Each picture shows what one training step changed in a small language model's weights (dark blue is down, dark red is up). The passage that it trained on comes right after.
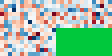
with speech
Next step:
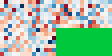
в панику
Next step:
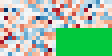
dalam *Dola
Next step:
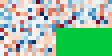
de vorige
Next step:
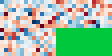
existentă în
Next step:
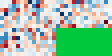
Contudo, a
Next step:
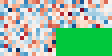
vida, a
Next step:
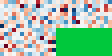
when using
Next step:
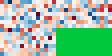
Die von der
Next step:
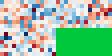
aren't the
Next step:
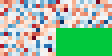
pada saat
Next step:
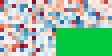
tienen la
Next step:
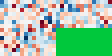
sulice s
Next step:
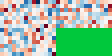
funciona como
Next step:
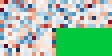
adota uma
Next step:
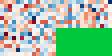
ser humano es
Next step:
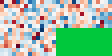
ve edeben
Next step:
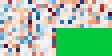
a presença do
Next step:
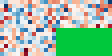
educação estética na
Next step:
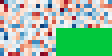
olish imkonini
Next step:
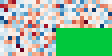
W Jr,
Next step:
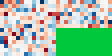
ринки в
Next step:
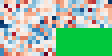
majeur de
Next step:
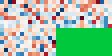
gece yeme
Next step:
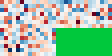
respecto a la
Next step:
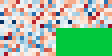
niet erg
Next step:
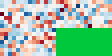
установлено, что
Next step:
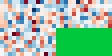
se espera
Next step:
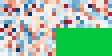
recuerda uno
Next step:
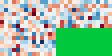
tanaman dengan menggunakan
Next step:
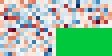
va yer resurslaridan
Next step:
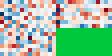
aux détails
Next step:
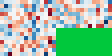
числе цена
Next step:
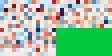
of Direction
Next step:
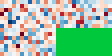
und definiert.
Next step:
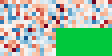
su individualidad y
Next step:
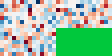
Эмоция как
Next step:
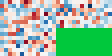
on yılda
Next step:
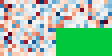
з методичним
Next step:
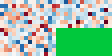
Україна не
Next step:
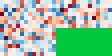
emas berada di
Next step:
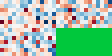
biologik samaradorligi
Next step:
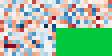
va multimedia
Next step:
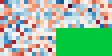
fatores que
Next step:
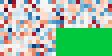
evasão de
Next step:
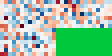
faktor yang dapat
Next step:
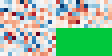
иному виду
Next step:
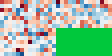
encontro entre
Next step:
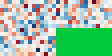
are born to
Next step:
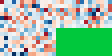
того, приход
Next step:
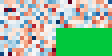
oshirish maqsadida suv
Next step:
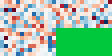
tahlillar har bir
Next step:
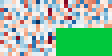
importancia de
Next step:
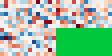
билан намоён
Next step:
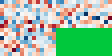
sujeito e
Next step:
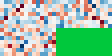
é o estudo
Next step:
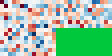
berinduk dari
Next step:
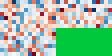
davri may
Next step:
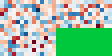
ГП ($p
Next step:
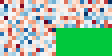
regionale a
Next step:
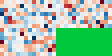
نانو در
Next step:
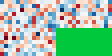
RDC -
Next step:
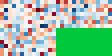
pot varia în
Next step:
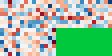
de tiro y
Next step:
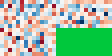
ao paciente.
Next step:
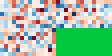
memang lebih
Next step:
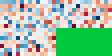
nog niet
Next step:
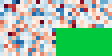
this issue,
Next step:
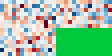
yoshlarni tarbiyalash
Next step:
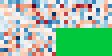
versão será
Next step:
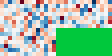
tur aql
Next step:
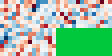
kredit, ish
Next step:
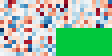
radica en que
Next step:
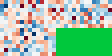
dan lainnya
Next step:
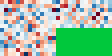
rivojlanishi va
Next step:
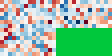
dalam program pendidikan
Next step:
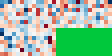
membre ca
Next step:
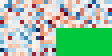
на вопрос:
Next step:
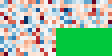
universiteti 3. Toshkent
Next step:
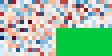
identificarea valorilor
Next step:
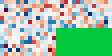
Federal, a
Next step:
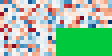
va ruhiy
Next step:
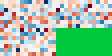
para produzir
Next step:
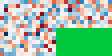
investigadores de estos
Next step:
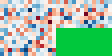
do forro.
